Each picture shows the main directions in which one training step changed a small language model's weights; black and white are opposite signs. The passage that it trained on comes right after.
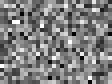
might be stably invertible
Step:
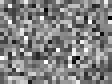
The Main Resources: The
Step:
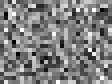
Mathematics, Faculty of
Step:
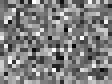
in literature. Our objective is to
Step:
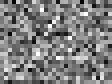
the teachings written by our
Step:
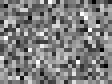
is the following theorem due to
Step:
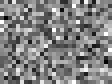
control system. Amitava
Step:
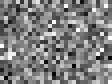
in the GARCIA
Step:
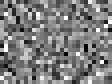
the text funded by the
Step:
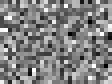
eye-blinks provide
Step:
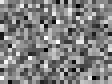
all $x \in X$ and
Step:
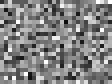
Theorem \ref{YT}
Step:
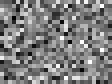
used as a complementary method of
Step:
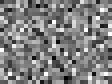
as fibrations. For a general
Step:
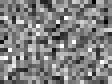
performance of different machine learning
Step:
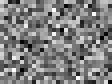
who manage and operate digital
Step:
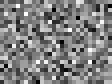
the synergistic effectiveness
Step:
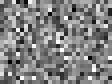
intermediate ages, between
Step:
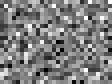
of the vapor and
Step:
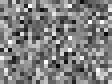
made by mixing solutions 2 and
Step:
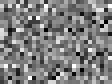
and described how the widespread
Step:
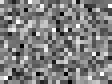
screen instructions 10
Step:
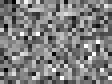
also to write a Maple program that
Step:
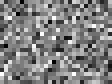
single seller, mostly
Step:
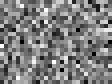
theoretical and practical importance,
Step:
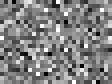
\end{Cor} For example,
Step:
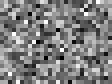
result in steps. \vs
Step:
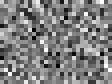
is the number of the step of
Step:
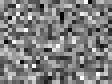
the dust collector to the
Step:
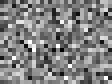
al. [6] proposed a
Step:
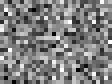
Corollary \ref{4.7}.
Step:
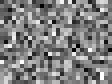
the utilization of Ad-hoc
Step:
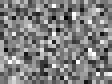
and survey. *IEEE
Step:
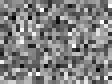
search, Evaluation of
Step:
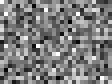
which, 1 means that people willing
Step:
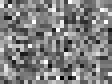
Pinkwell publishers.
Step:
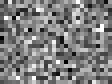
leader vehicle
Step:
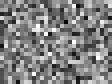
less than 0.33% for all
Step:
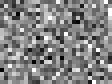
alerting danger from potential
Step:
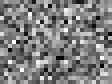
These factors encompass the
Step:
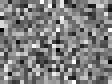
value for each source to expand
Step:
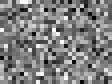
code remain necessary? This short paper
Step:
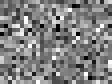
$X$ for every open set
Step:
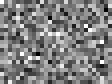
brought to a point
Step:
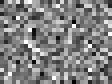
word hyperbolic and the
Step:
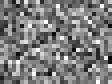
that have LNC and
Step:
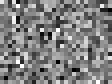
previous background, it seems
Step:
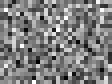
The initial note-set will be
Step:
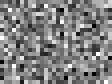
Government Area. This research study
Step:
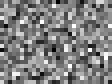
of $H$ with eigenvalue
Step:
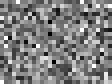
and sample types, including drinking
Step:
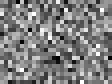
set, it is computationally
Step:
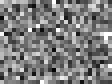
*Journal of Weed Science
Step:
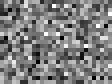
for antibiotic resistance
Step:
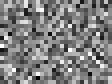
has its own time limitations
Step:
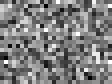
by those $c_T$ has
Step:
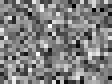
the tasks identified within the framework of
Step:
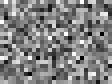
been classified by Enriques
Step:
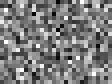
therein, "which emphatically
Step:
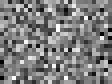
final segment of $\mathbb
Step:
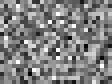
to the asymptotic analysis of linear
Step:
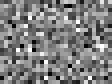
month: M6 Date:
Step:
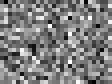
a well-recognized cause
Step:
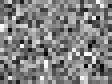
margin of profit realized
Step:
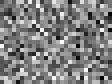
be fitted with programs based
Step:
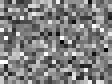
tools to ensure data trustiness
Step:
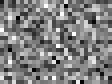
matrix P idempotent of rank k
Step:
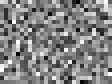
purchase on the market. The
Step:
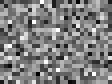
dry mass and seed number per
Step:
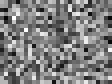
engineering installations. The
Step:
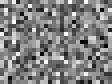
first both when $\omega\ll
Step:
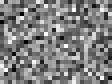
Fiber material and fiber
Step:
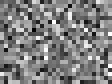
complete for the rows. For the
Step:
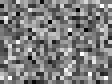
to change. References
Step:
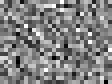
the $\li$-closure of
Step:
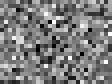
in the center of the algebra
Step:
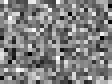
badminton sport.
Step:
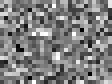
th Stefano Di
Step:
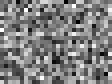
mechanisms for coordination or
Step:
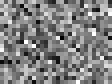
starting point in many dynamical
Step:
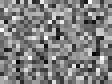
as an adaptation to the
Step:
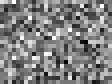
add this limit point to the set
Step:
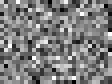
system and the practices of
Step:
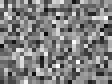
this codec deletes
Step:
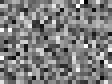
(summation by $m$ and
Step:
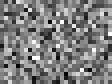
help reduce the risk of transmission in
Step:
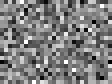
them had basic education either primary or
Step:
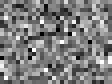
SmallSat with a
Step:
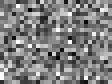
preserving, with weakly exact
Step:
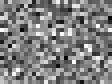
basis of $T_x$
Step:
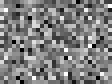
with rotation symbol}\
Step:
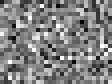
is satisfied:\\ If
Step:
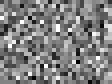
$\nu$ with compact support satisfying }
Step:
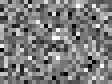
intersection number $m$ with the
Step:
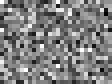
We finally state and prove the lemma
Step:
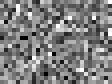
of the attached mass and the
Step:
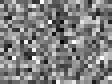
to standard solutions of the DG
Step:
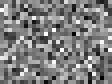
mass of the protonated
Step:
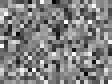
be conserved and made available to
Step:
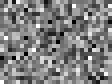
personal behavior theories,
